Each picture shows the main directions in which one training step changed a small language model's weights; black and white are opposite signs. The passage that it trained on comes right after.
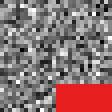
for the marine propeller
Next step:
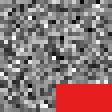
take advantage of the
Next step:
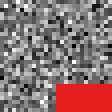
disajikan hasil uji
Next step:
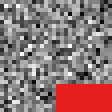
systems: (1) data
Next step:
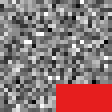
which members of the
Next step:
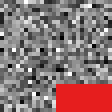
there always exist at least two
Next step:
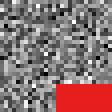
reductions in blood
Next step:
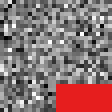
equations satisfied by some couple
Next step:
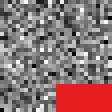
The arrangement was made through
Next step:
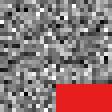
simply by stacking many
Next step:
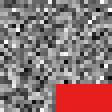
$55432$. This sequence
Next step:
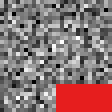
we will consider here, but we will
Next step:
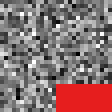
the second kind. The
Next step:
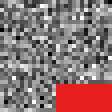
digitale Vernetzung
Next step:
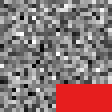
dos seres no planeta
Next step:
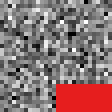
\begin{proof} We first consider the
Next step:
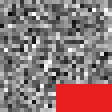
taqqoslanganda u
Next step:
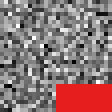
of the prostate. We also
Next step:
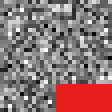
dan transparan.
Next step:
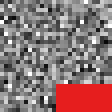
calculated using the volume
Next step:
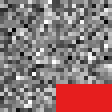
Lemma 5.2.15 provides us
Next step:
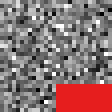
lingvistică a celor
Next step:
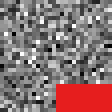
tahsil olishi
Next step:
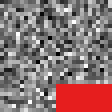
in the United States
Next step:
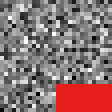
to all points in $\partial S\cap
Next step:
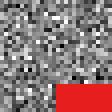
Numerous comments stressed the
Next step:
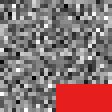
consists of a finite number of
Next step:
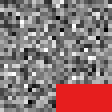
use of real time data to increase the
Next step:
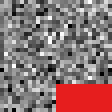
& 0 \end{pmatrix}
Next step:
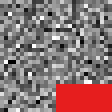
tarzda ish olib
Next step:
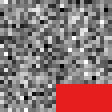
ichki audit va
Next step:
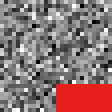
stronger as $p$
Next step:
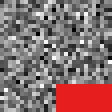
the factors of global
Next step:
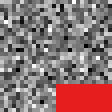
used was in Stage II of
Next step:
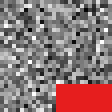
led to development & use of
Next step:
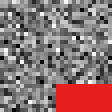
of all the spectra for one
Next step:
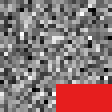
to generate feasible solutions.
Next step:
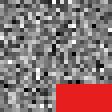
components of the process of
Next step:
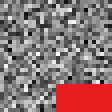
au fil du temps des
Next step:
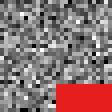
the spine (Dziak
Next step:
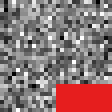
feminist concept of
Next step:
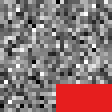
is not onto although
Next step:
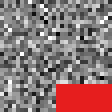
Figura 8 - Zonas em
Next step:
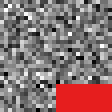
India encourage the value
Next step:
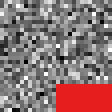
strong coloring of $H$.
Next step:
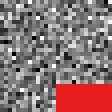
these patients for trial of
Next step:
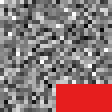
$y$ is the Klein
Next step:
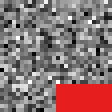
$n\times n$~
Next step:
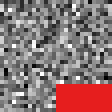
learning tool: A case study
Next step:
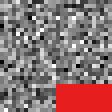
bifurcations, respectively at
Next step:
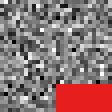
essa questão. Já
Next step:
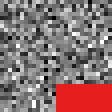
PPR, middle –
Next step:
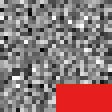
situação e da
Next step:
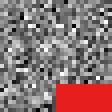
Linear Algebra and its
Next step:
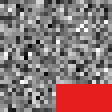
a spectral gap. By
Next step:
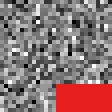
same $\QGr(B)$. As
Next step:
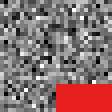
necessário uso de
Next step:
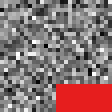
distress of the firms while
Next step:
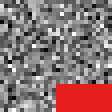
da ABRALIN**,
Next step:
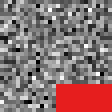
preprocessing technique in
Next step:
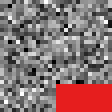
of $\mathcal{G}$. \item If
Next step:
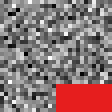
guarder beam.
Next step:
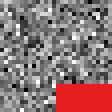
of modular varieties} In
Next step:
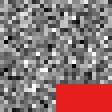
can only be realized when there is
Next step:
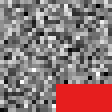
in September 2023 to
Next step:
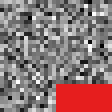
tight to this trivial upper
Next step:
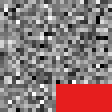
Assume that $X$ is a
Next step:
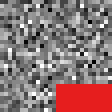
particular, we improve a recent
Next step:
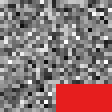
of CREB1 by pairing
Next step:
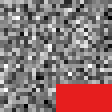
paper, this property was used to
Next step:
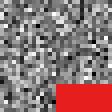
Initial IMO strategy
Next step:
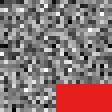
Previous investigations on
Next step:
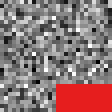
stricter than one might
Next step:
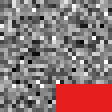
index (FSFI)
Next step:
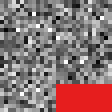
talabdir. U
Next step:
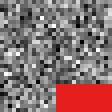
have not existed for nearly a
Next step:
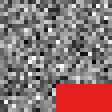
/ Playback Arne
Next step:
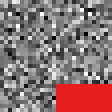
of the company to its
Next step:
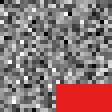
особенности на
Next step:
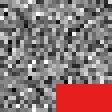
disk pattern. Using
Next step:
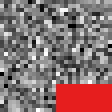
Europe. The project overall
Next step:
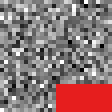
large class of combinatorial
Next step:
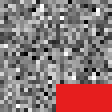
Texas A\&M
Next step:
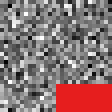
on $\nodes$. However,
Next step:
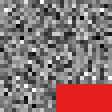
households felt that
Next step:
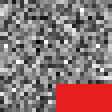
dengan harga yang
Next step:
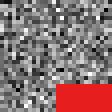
additional design variables
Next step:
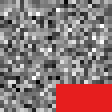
qilishdan ko'ra
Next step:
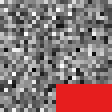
los derechos humanos y
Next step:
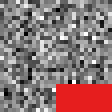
y construcción conjunta.
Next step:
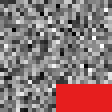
required pH range and
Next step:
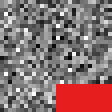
Slovin formula is used
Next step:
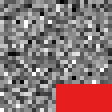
scale structure} on any set
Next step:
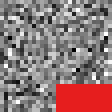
help us to prove Theorem
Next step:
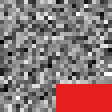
a notion of ``weak
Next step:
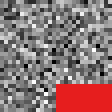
be arbitrary, then
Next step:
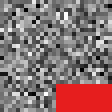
then $(q_Y\circ
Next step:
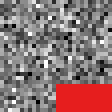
das vacinas sobre o
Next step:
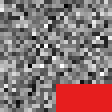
limit points. The profile presented in
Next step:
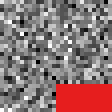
developed by a new generation of
